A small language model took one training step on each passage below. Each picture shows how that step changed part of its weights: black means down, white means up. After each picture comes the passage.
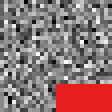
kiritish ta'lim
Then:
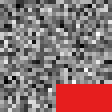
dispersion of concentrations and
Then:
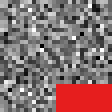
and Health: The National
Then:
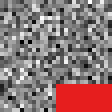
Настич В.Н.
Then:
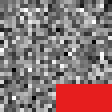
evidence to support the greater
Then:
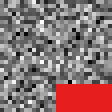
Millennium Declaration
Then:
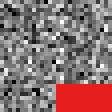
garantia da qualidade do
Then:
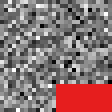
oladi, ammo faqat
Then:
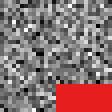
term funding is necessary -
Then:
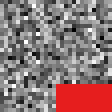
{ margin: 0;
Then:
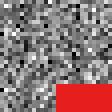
qarshi choralar
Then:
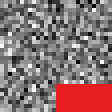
Structure- ONE
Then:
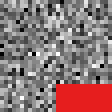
a comparative analysis of three
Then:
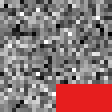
Encouraging Competition
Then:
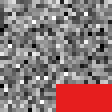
and Lu(III) systems
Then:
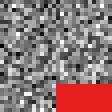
interdisciplinarity and
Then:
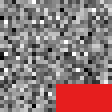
exigida pela sociedade
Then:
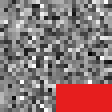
that includes Ulcerative
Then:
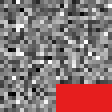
cells Significant decline
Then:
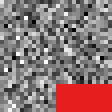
methods, the priority of
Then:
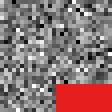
și ridicarea imunității
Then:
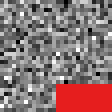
niveles de pobreza
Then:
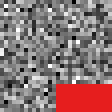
points" for human capital
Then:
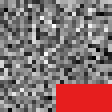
queries the DDSF to
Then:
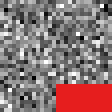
soil's microstructure), it
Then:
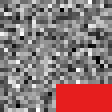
tardio (SANDE et
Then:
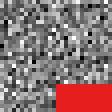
le contenu. De plus,
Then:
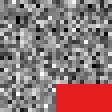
Instagram comment sections.
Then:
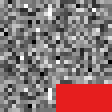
the description of incidents
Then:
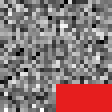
the Add Feature button
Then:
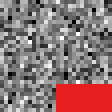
books are free to read
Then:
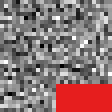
number of symmetric
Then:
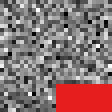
the third emerges,
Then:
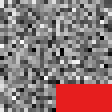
standards. This situation is
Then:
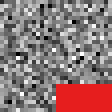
first time is exposed to her new
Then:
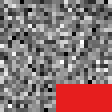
a medium band near
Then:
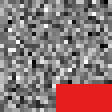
o português
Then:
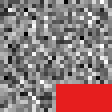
JOURNAL OF
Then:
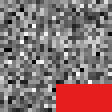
3 gynecologists, and
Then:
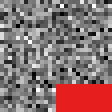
we see that $v_2
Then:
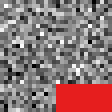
attention from health workers.
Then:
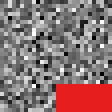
and financial inclusion also
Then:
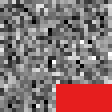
but eventually all return
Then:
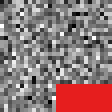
safarning bittasiga
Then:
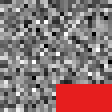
and collaborative learning methods and
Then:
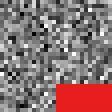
in Fig.7a. The Cu
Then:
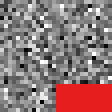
of Disaster Risk
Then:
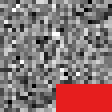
a response message to the
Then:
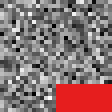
Werkzeug, sondern
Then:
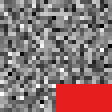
Kuliah' and includes a
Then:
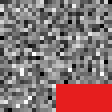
the costs associated with
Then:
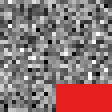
without digital innovations.
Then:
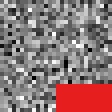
la répartition des
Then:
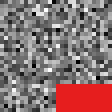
However, in this respect, only
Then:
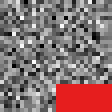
the New York Convention
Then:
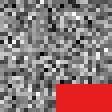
place tactile sensors on
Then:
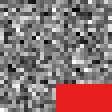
Fornecer métodos
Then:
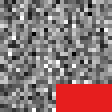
seguir apresenta o
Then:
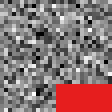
va qurilish instituti
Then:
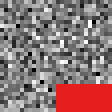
mortality than BMI
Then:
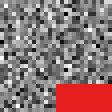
positive controls such as:
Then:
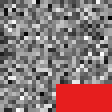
because the RANS- N model
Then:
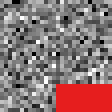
Rectified Linear
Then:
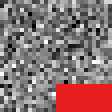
constituye “la piedra
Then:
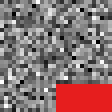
multi questions questionnaire
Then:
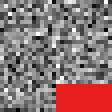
ular hosil bo'la
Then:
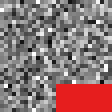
interfaces and processes will
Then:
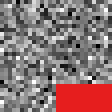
emphasizes that in
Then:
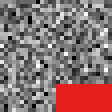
user's data. Here,
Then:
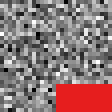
an interest packet for
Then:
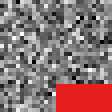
purchase. This study investigates
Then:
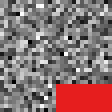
que hablen fríamente,
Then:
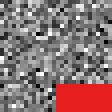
can be made available for
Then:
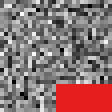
law about this topic,
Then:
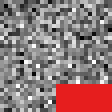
station using two charger
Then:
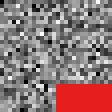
caused the population of
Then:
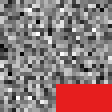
those experiences remain
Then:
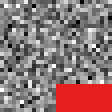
Level 4; missing data
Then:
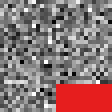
then processed following IEC
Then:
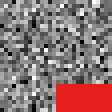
The α and the output of
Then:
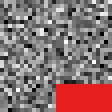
the human herpes type 3
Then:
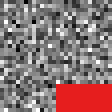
tilini o’qitish
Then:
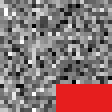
Discontent*, however,
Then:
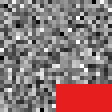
castel de Tore öre
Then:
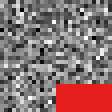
Starting from two case studies
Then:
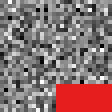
and surgical approach affects
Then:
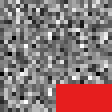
clarified for future
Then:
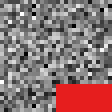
in the management plan? 3.7
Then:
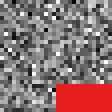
birinchi galda
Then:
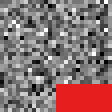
собой появление
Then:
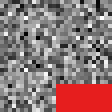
No-DOX exposed
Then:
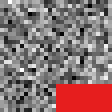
En: El Tiempo.
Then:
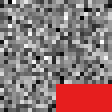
life. It was an interventional
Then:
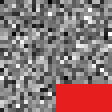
radius of the rotor,
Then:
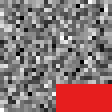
Sinnesorgane und
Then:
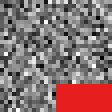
Natijada, suvning
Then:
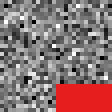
of expertise to confirm that
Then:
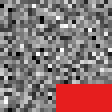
boyı súyip
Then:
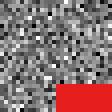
Collage. Credit:
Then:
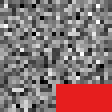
4. Инфантил
